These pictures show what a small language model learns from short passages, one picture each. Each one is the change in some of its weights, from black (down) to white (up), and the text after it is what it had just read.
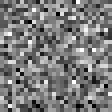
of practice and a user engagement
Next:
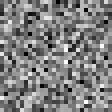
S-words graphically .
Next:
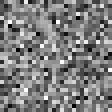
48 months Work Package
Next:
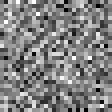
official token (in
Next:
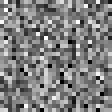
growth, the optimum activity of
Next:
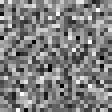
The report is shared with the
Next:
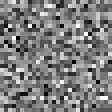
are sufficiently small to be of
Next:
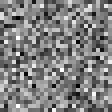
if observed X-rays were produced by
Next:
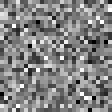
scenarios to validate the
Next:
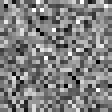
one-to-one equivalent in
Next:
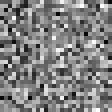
concentration of public research
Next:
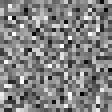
nutrients. Crop productivity
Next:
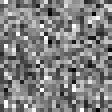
children, the elderly, and
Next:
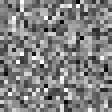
with uncontrolled formation of
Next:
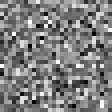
the dominant wormhole decrease
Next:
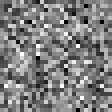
of what outputs from the
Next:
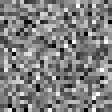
in the African novel is a
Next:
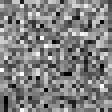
the Table S4 (below).
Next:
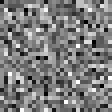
and Spain shows that the design of
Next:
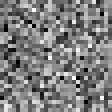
and the time in which they are organized
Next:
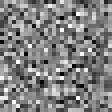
with typical energies up to the
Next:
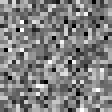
graphs have been the subject of
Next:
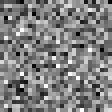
million) and other employment
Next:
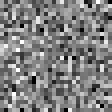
expected profit. In our case, the
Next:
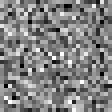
human bone and teeth to
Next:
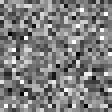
the angle $\gamma$ of the
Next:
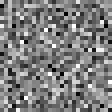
This expression corresponds to the diagram with
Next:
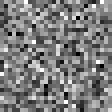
grade of tumor, higher was
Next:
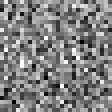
the enzyme specificity to
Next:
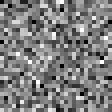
status, health personnel and
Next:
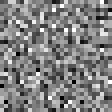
extended presentation, but we should
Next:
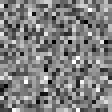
and repeatability issues mainly
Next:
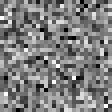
I concerning this rate were not
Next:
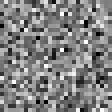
better compounds in the
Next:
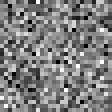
the (Balady) type with about
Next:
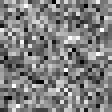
resolution of both existing and
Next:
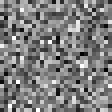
[24]. A. Complexity and
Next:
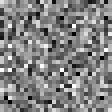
adsorption Kaolinite
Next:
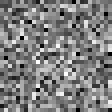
of the system, one can find the
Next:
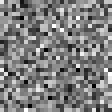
(Prosen and Robnik
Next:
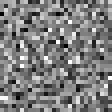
friendship one of the best
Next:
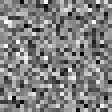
cellular structures, such as the
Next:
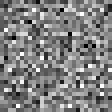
of memory stranded on
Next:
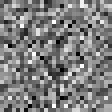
part of the teacher's work with students
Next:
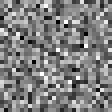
36 saffron growers of three
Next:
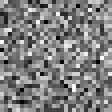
(in nominative) second person
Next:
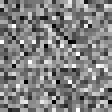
who spread from continents to continents
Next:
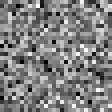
settlement bin is performed on
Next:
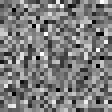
where $ F_{v_F} $ is
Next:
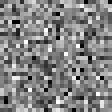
specify the similarity among the
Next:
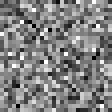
and $k+2$ respectively store
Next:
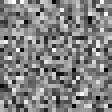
supply was fossil-based. In
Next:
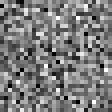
Learning (Kozina
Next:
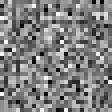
In this work a setup is proposed that is
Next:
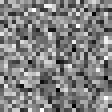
to understand how these operate. The
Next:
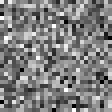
The analysis included 1147 individuals
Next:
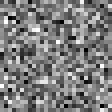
back to the original scale. We used
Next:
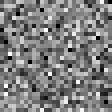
images of the cinnamon
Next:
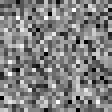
project's identity, raising
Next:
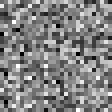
comparison of the effects of class of
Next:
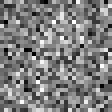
is timelike and the unitary
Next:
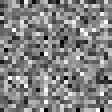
two features and 33 of 50 are
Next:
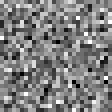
the adiabatic extension.
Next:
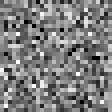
is sufficiently slow, except
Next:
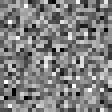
frequency band at node zero and level j
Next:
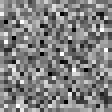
algorithm. Here SRM
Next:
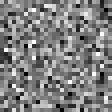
to confirm the operation.
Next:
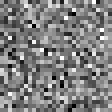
which both components contribute, exhibit
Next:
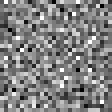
exists extracted natural
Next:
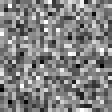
decisive factor in the wars of
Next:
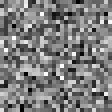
systems. These would host a different kind
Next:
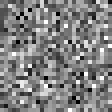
a total integrated luminosity of
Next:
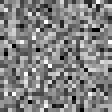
expect the system to dynamically adapt
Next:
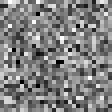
been taken by the Government of
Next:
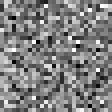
to the water reserve. Due
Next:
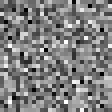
language, driving the model
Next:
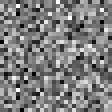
fully fiber-closed
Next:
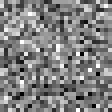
for current concept of men's
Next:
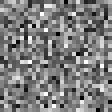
will help to understand the structure of
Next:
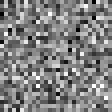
N-N cross section is scaled by
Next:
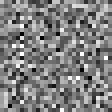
the use of semiconductor
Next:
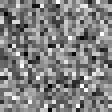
an attack. Therefore, parameter A
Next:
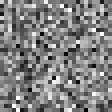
The RF cavity is designed into
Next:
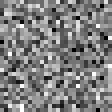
aerospace which has high
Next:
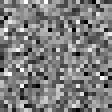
of explosives has been widely
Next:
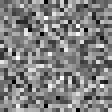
**barriers** in the field of
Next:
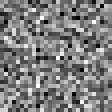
(mIU/L) fT4
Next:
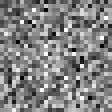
of \sleec{SLEEC
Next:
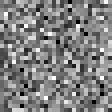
for only detached binaries).
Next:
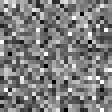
murders of women aged
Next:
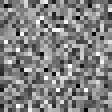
transfer function. Following
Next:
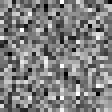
permits learning a binned
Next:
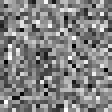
relative acceleration of these
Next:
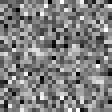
coincidence between the HMS electron
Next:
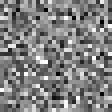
School of Physics,
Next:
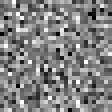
Rat ModelFagni
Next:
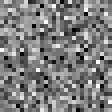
conditions for global and local identification when
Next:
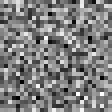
time, we detect and track the
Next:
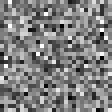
against the dangers of power,
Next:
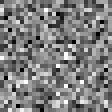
(TSMs)} Another
